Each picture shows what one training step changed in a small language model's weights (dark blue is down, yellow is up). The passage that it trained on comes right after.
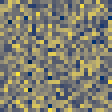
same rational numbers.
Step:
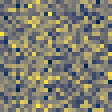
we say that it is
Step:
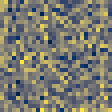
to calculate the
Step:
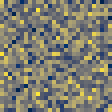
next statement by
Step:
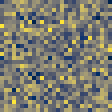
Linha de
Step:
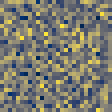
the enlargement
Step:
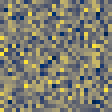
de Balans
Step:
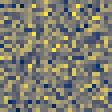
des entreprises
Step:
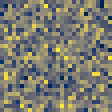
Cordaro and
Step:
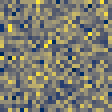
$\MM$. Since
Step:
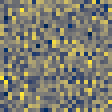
means computed with
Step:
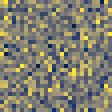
each candidate
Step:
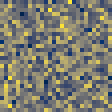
la inmensa
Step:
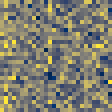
las preguntas
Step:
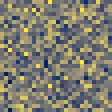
not have a significant
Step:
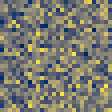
\cdot \na
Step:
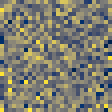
$T$ action.
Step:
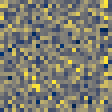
сплава от
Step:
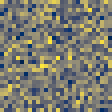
under consideration. The
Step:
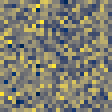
de preparar y
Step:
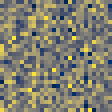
imply that if one
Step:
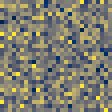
signal berish uchun
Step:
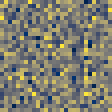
нарушений при
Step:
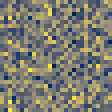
of $G$, are
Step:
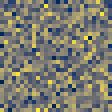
space of $\scriptstyle
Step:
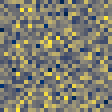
positive roots, which
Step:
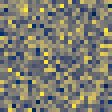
of projective dimension one
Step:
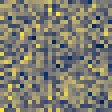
e mente.
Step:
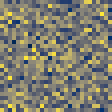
following hypergeometric
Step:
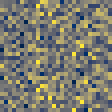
\qquad \qquad
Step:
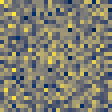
solve quantum
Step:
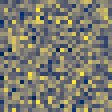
\partial_t +
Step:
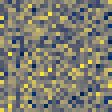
$X$ is
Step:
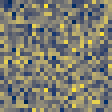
orders of the
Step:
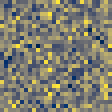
sum of all finite
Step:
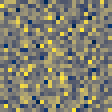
дабы в
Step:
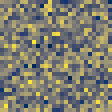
Facultades que
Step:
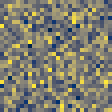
constant phase. This
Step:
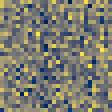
Uma vez
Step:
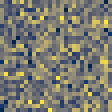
symmetry of the
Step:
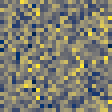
double sum in
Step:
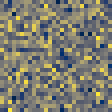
components of $H$,
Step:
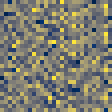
and counit $$
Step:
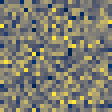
denen kein
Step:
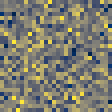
proof is taken from
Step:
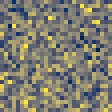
Suppose we want to
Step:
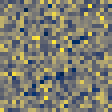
Schulen im
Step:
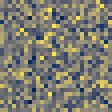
imposed only in the
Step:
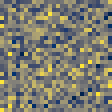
$X$ are
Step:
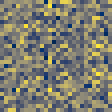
e programas que
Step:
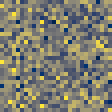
itu, ada
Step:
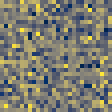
Firavun ve
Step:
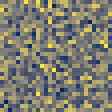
bem como a
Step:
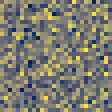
України від
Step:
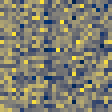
SHuning uchun
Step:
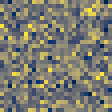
let us mention the
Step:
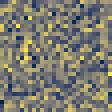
to our main theorem.
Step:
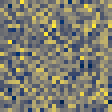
of the same general solution
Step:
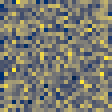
investment in
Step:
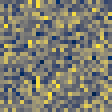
contact with only
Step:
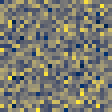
algebraic Weyl
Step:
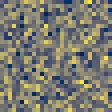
(but of
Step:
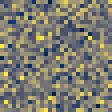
ao migrante
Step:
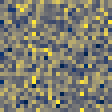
e^{\lambda t}
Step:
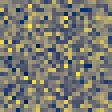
distributions of the
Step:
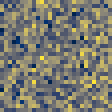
1 to degree 0 and
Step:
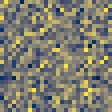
в оценке
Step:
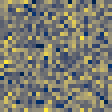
aplicó la
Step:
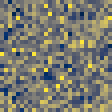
data of $g$
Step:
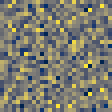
set $\mathcal H$
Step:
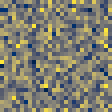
representando um
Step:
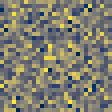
the centralizers
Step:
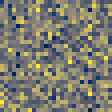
Use across
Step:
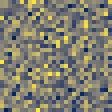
т м/с,
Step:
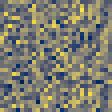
the same number of
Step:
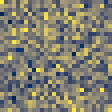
obtain \beq
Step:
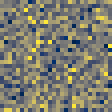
v_1 \otimes
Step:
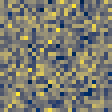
gives \(f'\in
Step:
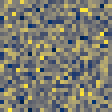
the most average
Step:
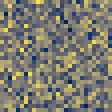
follows. In $\S
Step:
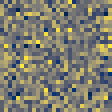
production, the
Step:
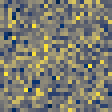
minimum of $\max
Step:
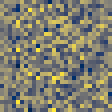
two applications,
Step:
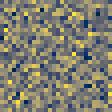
classes? \item
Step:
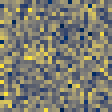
de lado por
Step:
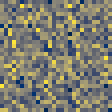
by temperature and
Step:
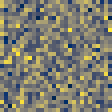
vida foi
